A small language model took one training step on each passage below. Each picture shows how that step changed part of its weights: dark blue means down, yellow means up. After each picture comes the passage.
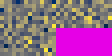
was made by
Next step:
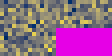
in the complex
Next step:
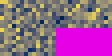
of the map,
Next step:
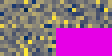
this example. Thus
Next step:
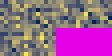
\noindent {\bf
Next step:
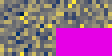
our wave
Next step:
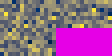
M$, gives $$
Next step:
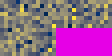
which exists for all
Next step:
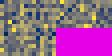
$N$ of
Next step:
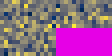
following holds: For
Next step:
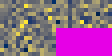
is called the
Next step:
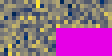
problem weighted
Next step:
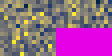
some properties of the
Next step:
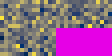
with a positive
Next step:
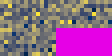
present and
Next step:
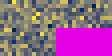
proved by
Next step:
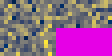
\nu \in
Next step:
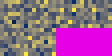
certain positive
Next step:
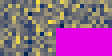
following equivalent conditions
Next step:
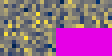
almost analytic
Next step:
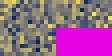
rational points on
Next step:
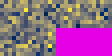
get the weight
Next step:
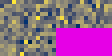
suffices to
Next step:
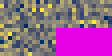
signal used
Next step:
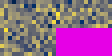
a duality
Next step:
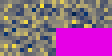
as many fixed
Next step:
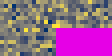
vector \[
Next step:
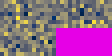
goal is
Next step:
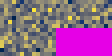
fixed maximal
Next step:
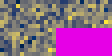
classical derivative
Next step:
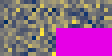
as the random
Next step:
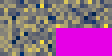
functions by the
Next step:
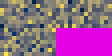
provides a
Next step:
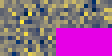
the knowledge
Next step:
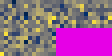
\neq T
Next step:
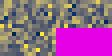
into disjoint
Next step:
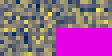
obvious, the
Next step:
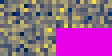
group of order
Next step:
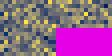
A (red)
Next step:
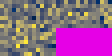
we extend this
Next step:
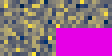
to 0 or
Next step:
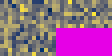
connected to
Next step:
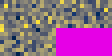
the limiting
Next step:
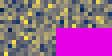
method has been
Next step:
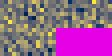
are determined in
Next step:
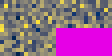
the limiting distribution
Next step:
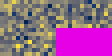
we have for all
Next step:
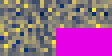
the standard
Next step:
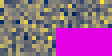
result is that given
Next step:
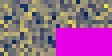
\vartheta < p
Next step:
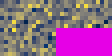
according to
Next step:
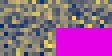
with the findings
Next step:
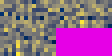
In this case we
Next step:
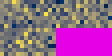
listed as
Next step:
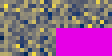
with a corresponding
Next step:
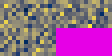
to $\Cal T
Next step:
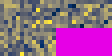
and only the
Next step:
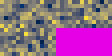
the form \[
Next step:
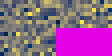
- C$ is
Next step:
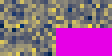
we replace
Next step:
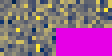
finite dimension case,
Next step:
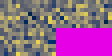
We look at
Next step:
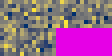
several other
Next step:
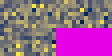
They also
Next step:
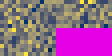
condition $\Xs
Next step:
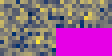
n$, we have
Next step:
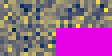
these $L$
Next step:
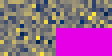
A standard
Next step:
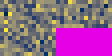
a dense
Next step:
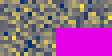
\alpha }
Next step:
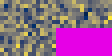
\varphi +
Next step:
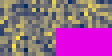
sensor network
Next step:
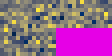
say that
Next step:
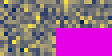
$P$ is
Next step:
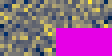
degree 1. The
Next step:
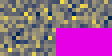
each mesh
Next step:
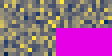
approximating a
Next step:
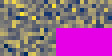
bases in which
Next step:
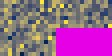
finite dimensional
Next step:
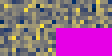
explicit formulas
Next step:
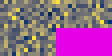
also test a
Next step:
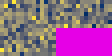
above optimization
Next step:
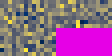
is defined in the
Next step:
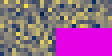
the error
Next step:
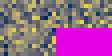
is again
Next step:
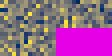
groups an inner
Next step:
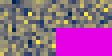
may be introduced
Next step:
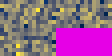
Therefore, $$
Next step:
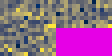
However, in
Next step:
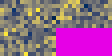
\vdots &
